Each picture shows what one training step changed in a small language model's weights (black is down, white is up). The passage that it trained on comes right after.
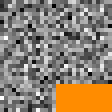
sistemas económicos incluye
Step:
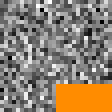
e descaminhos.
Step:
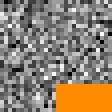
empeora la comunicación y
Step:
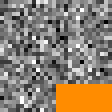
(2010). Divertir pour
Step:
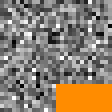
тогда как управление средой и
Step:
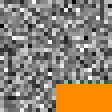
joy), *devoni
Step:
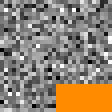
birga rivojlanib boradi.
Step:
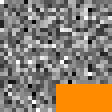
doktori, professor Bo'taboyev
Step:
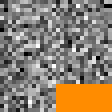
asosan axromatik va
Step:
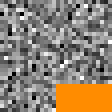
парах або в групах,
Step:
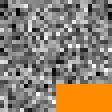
потерь. Учесть все
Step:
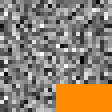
V.A. Kolb
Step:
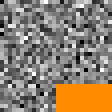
symboliquement les
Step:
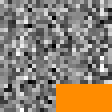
qancha ekan?. Men
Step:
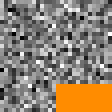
traits. *Surv
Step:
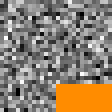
from chronosequences
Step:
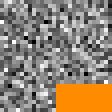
critérios de inclusão
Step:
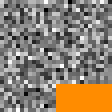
metr qalinlikda
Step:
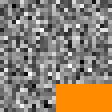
de kilomètres voire
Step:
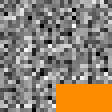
boshlang'ich ta'limda
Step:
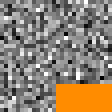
e recepção. Após ser
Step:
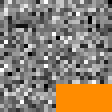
a violência doméstica e
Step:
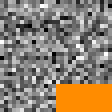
Isso significa que, para fins
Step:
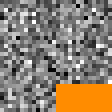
касаллигида клиник
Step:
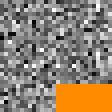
Qurilish xizmatlari 275 23
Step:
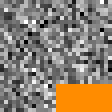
that following these principles
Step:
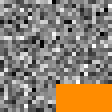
física, crônica
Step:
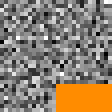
Wanderley MGL &
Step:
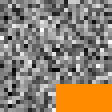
двох мов, яка
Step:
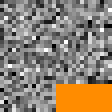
Ed. Circus. -
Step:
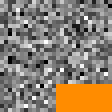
municipal de SSAN.
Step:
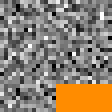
of Philosophy (PhD)
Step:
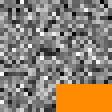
XIX asr orientalist
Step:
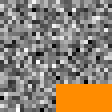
optimallashtirishda, eng
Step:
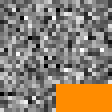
орқали амалга
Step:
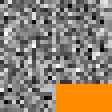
audiomatni tinglab
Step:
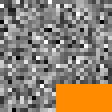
de terceiro. Embora
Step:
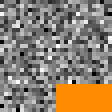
бу борада йўл
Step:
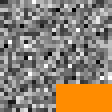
of eight studies
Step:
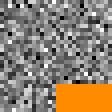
administrador de los sitios
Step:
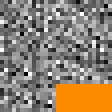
de 160 anos, tem estrutura
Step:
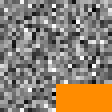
области, по оси
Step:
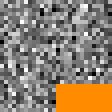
резус теріс
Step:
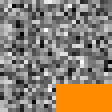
ўтган Издат
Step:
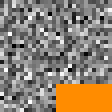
da COVID-19 e o
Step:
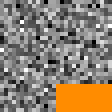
arterler küçük bile
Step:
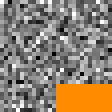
propose des méthodes de
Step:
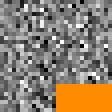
de línea y color a
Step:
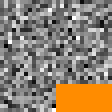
minima richiesta per il
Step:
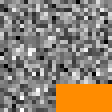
shakllantirish mexanizmlarini
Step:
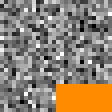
den kost en zorg, over
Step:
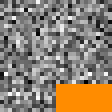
gedrängt wird. In
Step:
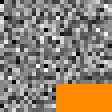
og'ir vaziyatda
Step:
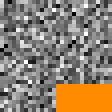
e Caribe, velhas e
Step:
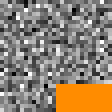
de riesgo. A su vez
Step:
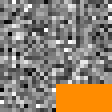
гг. официальный
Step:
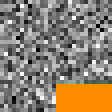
°C, se obtienen
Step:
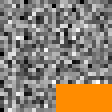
bilimli va layoqatli
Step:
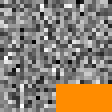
renaissance: Innovative,
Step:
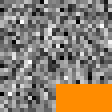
сўз, жасур,
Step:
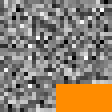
histórias nacionais do
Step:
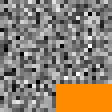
Natijada, guruh ishi
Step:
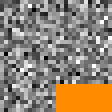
porco, e carneiro em
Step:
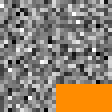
ega mahsulotlarni ishlab
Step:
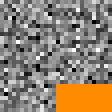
from Miosta Group,
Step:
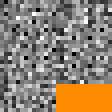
الاتحاد والتعاون
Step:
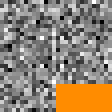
consecință, toate
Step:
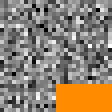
recientes, esta especie ha
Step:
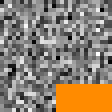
del propio PS, que, al
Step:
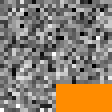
деб номланувчи
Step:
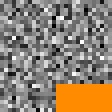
que las personas con el paso del
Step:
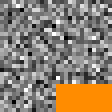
pode significar concentração e que
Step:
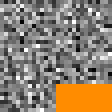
har bir ayol bolalik va
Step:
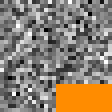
їх місце займають
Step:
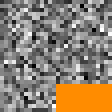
звернення до історичного
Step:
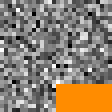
ими и сопровождали
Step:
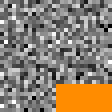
ajuda a melhorar o
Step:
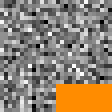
extraída das representações
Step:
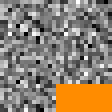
of the thirties, since her
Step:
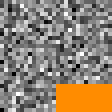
e fotolivros com uma
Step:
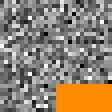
plural que empieza
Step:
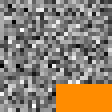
percepção e sua experiência de
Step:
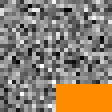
ifadesiyle öğretim
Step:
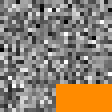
the current domestic
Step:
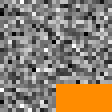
Америки. Естрагон
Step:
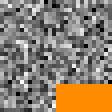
fin troppo facilmente,
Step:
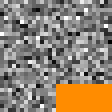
У истом смислу
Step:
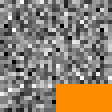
Andrea Chagüendo
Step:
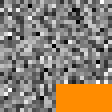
que eles sejam devidamente
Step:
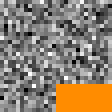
yetganlar, voyaga
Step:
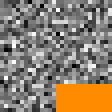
Hak Milik Intelektual.
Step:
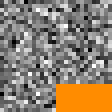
билан ҳам аталган.
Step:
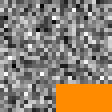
barbarie que se libera en
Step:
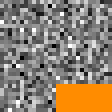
olmasın verileri kullanan
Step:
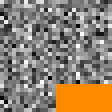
poder familiar do pai ou
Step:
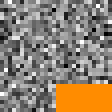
artery syndrome -
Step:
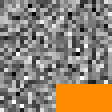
importante problemática de pesca
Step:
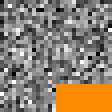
ciudad de Plasencia
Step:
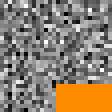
incompreensão do problema que
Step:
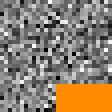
memakai pakaian
